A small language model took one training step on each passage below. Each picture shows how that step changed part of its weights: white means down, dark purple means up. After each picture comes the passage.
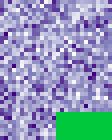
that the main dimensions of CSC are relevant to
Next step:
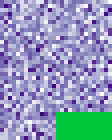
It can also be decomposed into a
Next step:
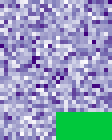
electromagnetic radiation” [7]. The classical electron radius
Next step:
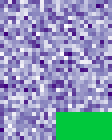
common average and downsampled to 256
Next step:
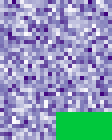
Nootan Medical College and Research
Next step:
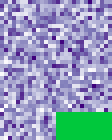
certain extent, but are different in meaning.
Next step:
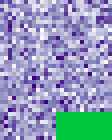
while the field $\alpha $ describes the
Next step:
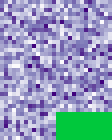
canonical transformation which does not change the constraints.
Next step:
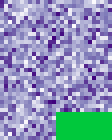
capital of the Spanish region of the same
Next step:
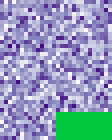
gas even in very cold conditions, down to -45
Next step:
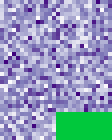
a peculiarity not seen in other
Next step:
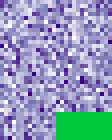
Rajiv Kumar Singh:
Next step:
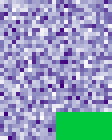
Folding endurance of Strips The
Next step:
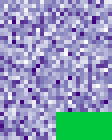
in mobility demand in Romanian
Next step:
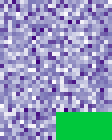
central pair. The combination of a low mass ratio,
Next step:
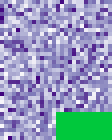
flatulence, colic, edema,
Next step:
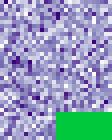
models are more compact than their simulated counterparts
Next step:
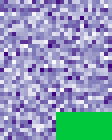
$[\rho, \bar h]$ plane for
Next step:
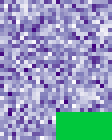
to the fundamental group, hence they descend to
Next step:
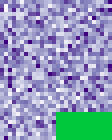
finite element model for the nonlinear transverse vibration of
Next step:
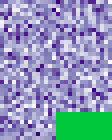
& Mathematics Nil ST3 53
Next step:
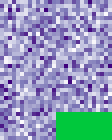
expertise level, and stage in the
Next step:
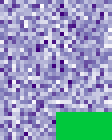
\nom & \leq & \sum_{\tau
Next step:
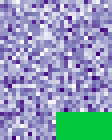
introduce two objectives on the fusion features
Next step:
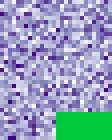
concentration and the plant is relatively safe for consumption.
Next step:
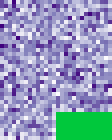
Wrote the article/paper Yes
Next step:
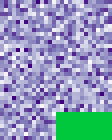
Englert, C., Naskar,
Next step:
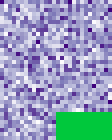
with Galactocentric distances between 10 and
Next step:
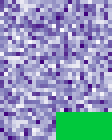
one of the field’s most significant authors. While this
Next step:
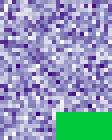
too much which may inhibit the milk
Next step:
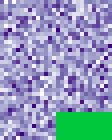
the highest losses on cold magnets are
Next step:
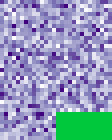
The corrected version of the signal is obtained by
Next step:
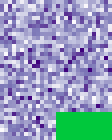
programmes. Instruments and policies that
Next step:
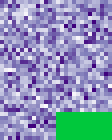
similarity of the data obtained on two very different patient
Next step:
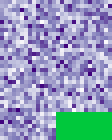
vulvovaginal candidiasis,
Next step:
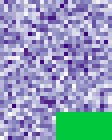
of agritourism practice, [3]
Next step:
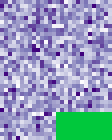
K (Figure 3B inset). It shows a linear
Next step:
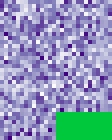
the growth of profit indicators after the
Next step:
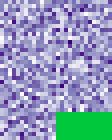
in saturation latency and queue depth.
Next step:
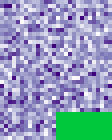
The work was supported by the Russian Foundation
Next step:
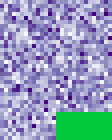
other hyper-parameters. To isolate the impact
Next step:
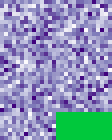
were largely back-to-back in the initial
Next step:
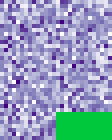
to investigate knowledge of test construction procedure among
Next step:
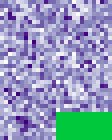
some experimental suggestions are made. We propose to
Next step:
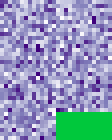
Priorities for Northern Europe'
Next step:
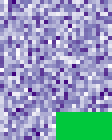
description itself. Hence, this research focuses particularly
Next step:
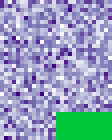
≥ 400.4 with a sensitivity
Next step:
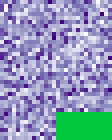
built upon the GPT-3 framework and
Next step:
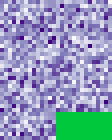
in the inner wind. This suggests that the
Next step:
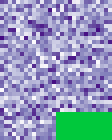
ideal alternative due to the lack of a concentrated
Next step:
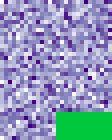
selected data on a new sheet. Form type:
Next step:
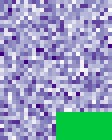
and trimodal relations via computationally
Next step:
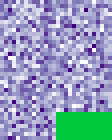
and Planetary Science, Northern
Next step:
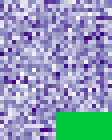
abuse counselors and counseling
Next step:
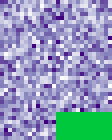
wash, Microchem Silliker,
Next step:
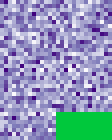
Product \(GDP\) per
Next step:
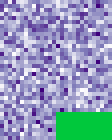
these variables. The average values of the variable by
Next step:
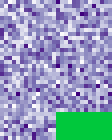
a piece which is anti-symmetric
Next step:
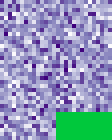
been financially funded by European Commission through the
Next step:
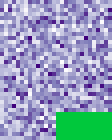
orthogonally to direction of propagation.
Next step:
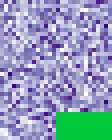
member a person with disability? 30,6
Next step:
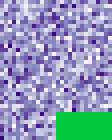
in these scenes. 161 The selected images were
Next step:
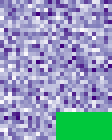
determine the differences between nonparametric features was performed using
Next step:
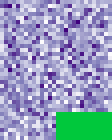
The higher altitude part of the orbit is where
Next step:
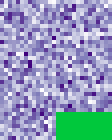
half of the Fermi sea is filled contains
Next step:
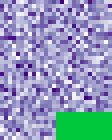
processing data in the amplitude domain and by avoiding
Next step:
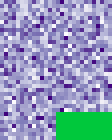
partners analysing the samples depending on whether samples are
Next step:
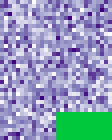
following heuristics: - To maximize the number
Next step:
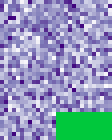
access to and implementation of space projects for Swiss research
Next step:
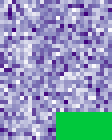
who took standard therapy and our proposed complex of
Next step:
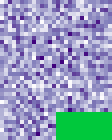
a quartic master relation by least
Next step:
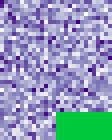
UN Security Council four times since
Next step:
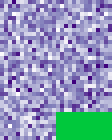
subject area. The uncertainty of input data for HSC
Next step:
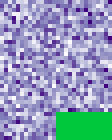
exclusive to reach optimum catalytic
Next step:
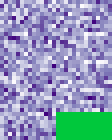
reason that the issuing companies may be
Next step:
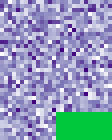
reduce the number of tokens. The results obtained for
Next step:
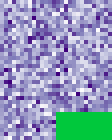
based on Reliability and Resiliency by
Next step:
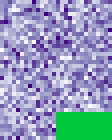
able to significantly protect against this radical
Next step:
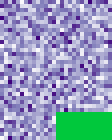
Political, Motivation, Implications,
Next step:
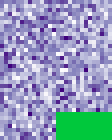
are clearly understood, and the service
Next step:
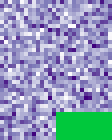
cell density in breast invasive ductal
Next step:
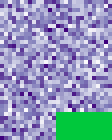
enhance the particle creation mechanism and also produce deviations from
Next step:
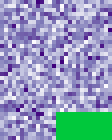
for both \inn and \out modes determined by
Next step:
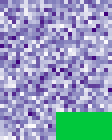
by computing a low-dimensional spectral embedding
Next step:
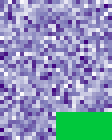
participated in the study, providing quantitative data through
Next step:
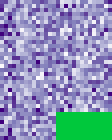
New Excellent Technology certification in
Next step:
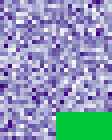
supported by National Key R\&D Program
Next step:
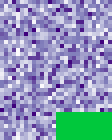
peak around $T_{\mathrm{N}}$ in $p
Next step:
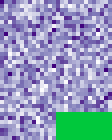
wire scanners was used as a position
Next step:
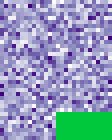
copptd. λ . D .
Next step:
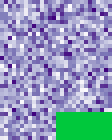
of all meaning was present at lexical level and
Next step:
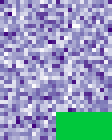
, Small value variance F_{table} value
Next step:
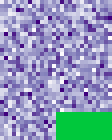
of captan, chlorpyrifos
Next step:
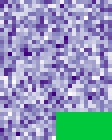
Given the argument that art and life
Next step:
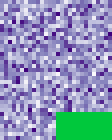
in the same direction. Therefore we find from the first equation
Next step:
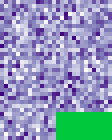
been made to the T-Tree, there still
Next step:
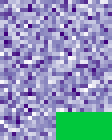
\end{minipage}\\ & & \\ \hline
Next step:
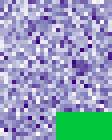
ordered defective crystal. Based on experimental
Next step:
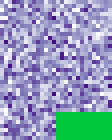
Recent work has demonstrated that misinformation
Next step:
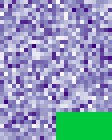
available. In an approximation ignoring the mixing with
